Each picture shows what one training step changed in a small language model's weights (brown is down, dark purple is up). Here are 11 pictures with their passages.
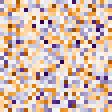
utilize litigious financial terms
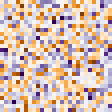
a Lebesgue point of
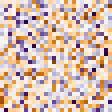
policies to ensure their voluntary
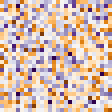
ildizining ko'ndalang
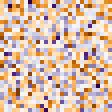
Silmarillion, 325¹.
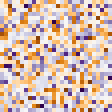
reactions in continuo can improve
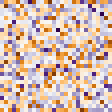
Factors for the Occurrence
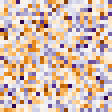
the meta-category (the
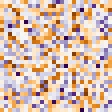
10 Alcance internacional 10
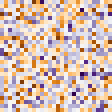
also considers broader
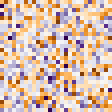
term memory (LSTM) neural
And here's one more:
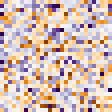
kechki mashg'ulotlar
